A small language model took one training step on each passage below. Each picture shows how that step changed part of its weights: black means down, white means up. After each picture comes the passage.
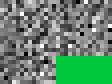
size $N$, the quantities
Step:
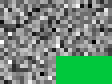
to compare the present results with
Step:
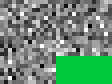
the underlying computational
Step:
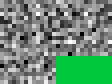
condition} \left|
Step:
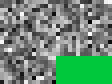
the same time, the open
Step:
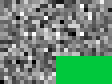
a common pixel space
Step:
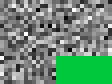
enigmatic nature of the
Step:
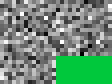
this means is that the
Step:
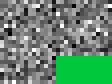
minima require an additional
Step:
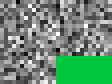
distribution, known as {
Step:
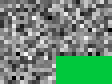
of a system of cold
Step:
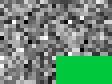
or 1D harmonic
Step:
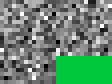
the magnetic poles} If
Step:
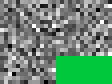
features across the sample, we
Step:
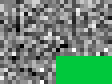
next section. After this
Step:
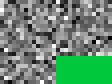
Nevertheless, in
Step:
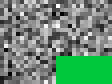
for ejection comes from
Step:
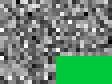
be argued to
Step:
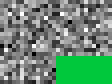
the complement of the
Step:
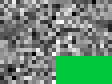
in both approaches the resultant
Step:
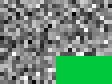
dynamical explanation of
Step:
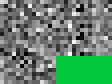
statistically while preserving
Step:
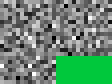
among its domain decomposition
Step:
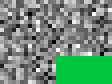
defined as the ratio of
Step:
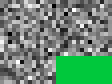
five Trojans
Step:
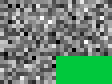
a maximally difficult problem.
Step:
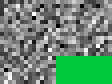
(minimum and maximum
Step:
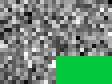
see that it implies an
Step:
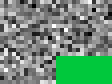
System for Universal
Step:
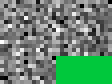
To quantify these
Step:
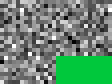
information about our Universe as
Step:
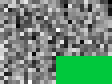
make this precise using
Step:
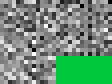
At the same time as
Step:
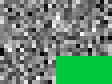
energies were extrapolated to
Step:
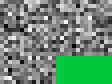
cools down the dark
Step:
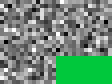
and thus attract the
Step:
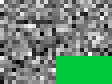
presumed null
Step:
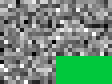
criterion for efficient
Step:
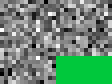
fulfill the constraints from
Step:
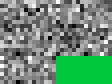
cells with confocal
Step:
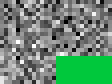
population trapping using
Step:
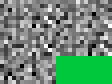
{author} {\bibinfo
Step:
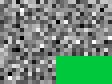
chain as shown in Fig.
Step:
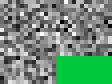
output convolutional layer
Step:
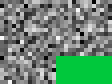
number of unpaired
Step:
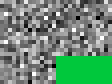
this equivalence is realized
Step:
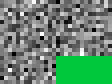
we consider fermions at
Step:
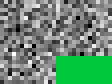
small. Using the effective
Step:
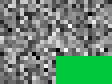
subspace restricted to
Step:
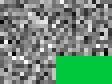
systems to incentivize
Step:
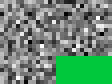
of the \DA,
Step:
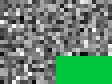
loud quasars. If
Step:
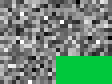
the spacing between them
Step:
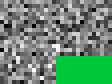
to the outcome:
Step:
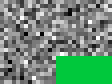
of Sevilla,
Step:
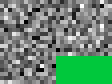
to the Bessel function
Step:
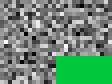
expected background index in the
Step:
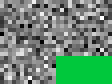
R-charges in
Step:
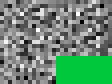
and the right as illustrated
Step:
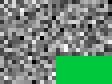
in a similar way to the
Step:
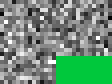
in 2-keV and
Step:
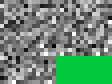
fraction of 0.5,
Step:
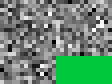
cases A and B, the
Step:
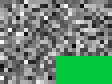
the state may reduce
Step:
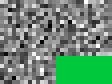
sets of angles,
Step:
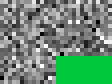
two-dimensional rotating
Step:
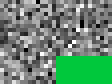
transmitter 1's
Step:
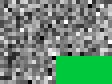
implying that there is one
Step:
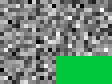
--- A natural question
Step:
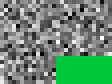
peak increases as the pole
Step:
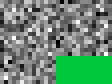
to \begin{equation}
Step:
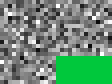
$\langle E^2
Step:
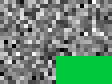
of the elevation angle
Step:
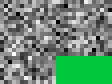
electric circuit at temperature
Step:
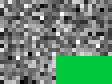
and predicted values \\
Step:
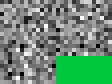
Renewable Power
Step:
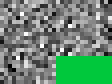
the parallel velocity and
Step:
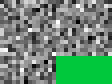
speech using the
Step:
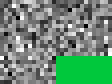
drift quality factors as
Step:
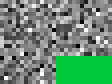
inflation, these spinor
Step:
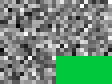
define the projector onto
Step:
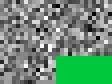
an Agilent
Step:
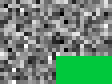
der Waals fluid
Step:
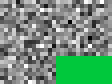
rate of each process, in
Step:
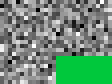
IR finite.}. The
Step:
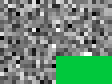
wave-optics effects
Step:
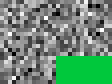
the high-level architecture
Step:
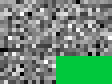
is plotted as a function
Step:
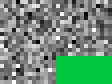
be connected with the dynamical
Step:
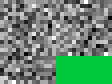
gap. This may also
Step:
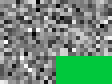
In this section we demonstrate
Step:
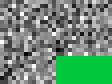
the phenomenological formula does not
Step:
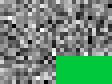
survival among three
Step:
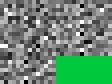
$\delta$ appears due
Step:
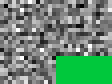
derive macroscopic heat
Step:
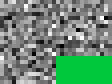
{Most}}, \bibinfo
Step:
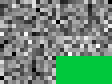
Besides the constant
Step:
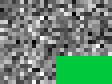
vector hadron masses, with
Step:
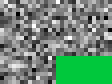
mechanical properties in a
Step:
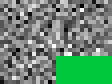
match are unknown.
